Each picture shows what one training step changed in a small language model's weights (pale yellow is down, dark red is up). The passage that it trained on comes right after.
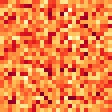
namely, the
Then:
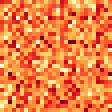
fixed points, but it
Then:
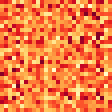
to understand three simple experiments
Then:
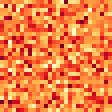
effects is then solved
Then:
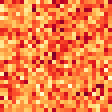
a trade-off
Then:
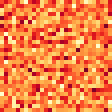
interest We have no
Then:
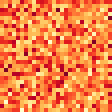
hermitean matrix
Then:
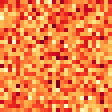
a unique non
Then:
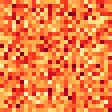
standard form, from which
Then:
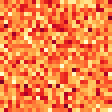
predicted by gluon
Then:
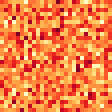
on Air Ship
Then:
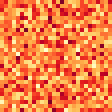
the various aspects of
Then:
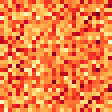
wastes to the
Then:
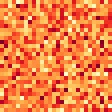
if structure at scales greater
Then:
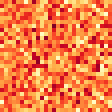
failure. Some
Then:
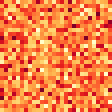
ultrapure water
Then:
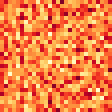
the molecular dynamics simulation
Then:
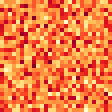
blue) and electrons
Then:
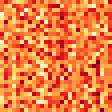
respect to which only the
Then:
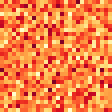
The organizational structure
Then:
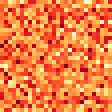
people in the company
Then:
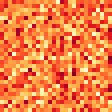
focuses the variety
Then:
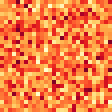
for SL operations.
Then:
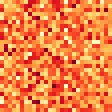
For Table No. 1
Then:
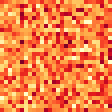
optical depth of such
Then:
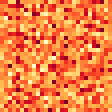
in *step
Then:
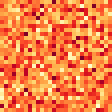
robustness across various
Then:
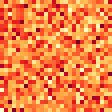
attractive to
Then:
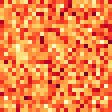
we use exact solvers
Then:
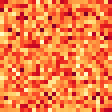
an additional layer of quality
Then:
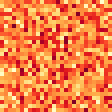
a bypass of
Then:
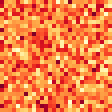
experiments.}. In
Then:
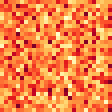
known variational formula
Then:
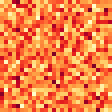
SVC was
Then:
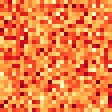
and $R =
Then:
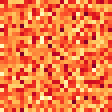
to the strength of
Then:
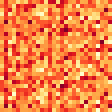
| Variable |
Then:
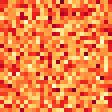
the origin ($r =
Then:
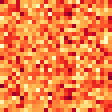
Bulletin of
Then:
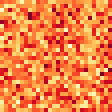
fluctuating levels of
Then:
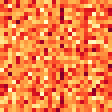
keep its population well
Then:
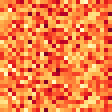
A test matrix of several
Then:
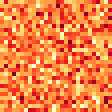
greatest benefit of
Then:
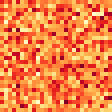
two recombination
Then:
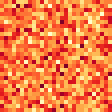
. From the formation
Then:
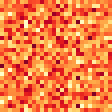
shown as the thick blue
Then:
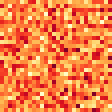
classified as buildings
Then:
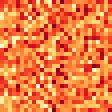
a single customer over
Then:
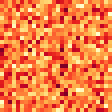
Using the fact that
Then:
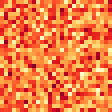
emphasizes the
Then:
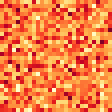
mark. Skill
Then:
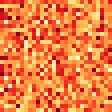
on Chaotic
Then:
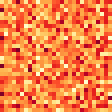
MHC I
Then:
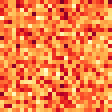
Despite the
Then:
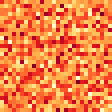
can obviously improve
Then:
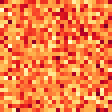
can be calculated on the
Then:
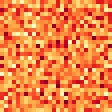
main injuries
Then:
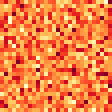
case series evaluates the
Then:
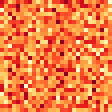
preparation and
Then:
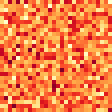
To analyse the predictions
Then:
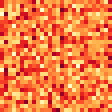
minimizes the cost
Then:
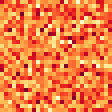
of these two phases in
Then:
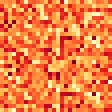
Table 3 are called
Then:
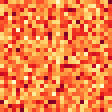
series are formed from
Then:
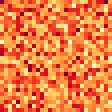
The total ToT is
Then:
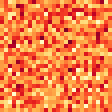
through physical, chemical,
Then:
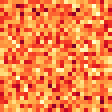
network of ecosystem
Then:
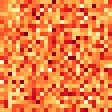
robust to depth reduction
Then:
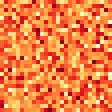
respectively. We try
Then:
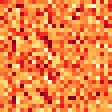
effective learning environments,
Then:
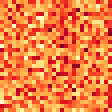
fixes or
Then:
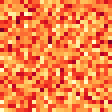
It is enough to
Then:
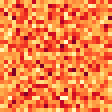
increasing importance, as it
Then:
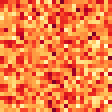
a better understanding of the
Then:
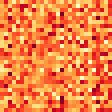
often determining its
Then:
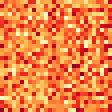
classifier which identifies
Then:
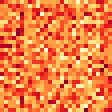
of diagnostic procedure
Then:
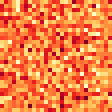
as definitively
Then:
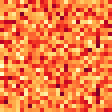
emission with only one
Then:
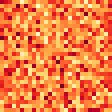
precise for the
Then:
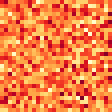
that determines their
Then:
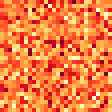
could do the restructure
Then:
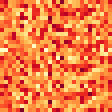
the correlation between neon
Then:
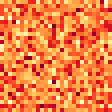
waiting areas and
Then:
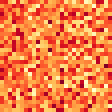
year in children's
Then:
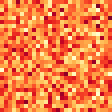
employs the
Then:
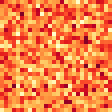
of the German
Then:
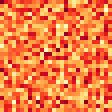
$\s$ is the
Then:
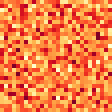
intervention and infection
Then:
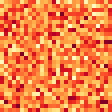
belong to case
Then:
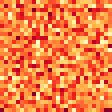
using standard methods. There
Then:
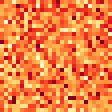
on some instances,
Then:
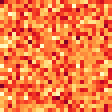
is a material that can
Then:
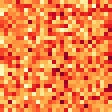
report describes a
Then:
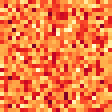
built with the
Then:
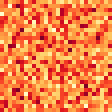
facility decision making,
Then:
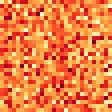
hygiene can
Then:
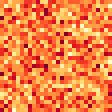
public servants.
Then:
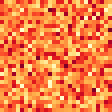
below (utilizing
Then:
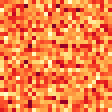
concepts across the
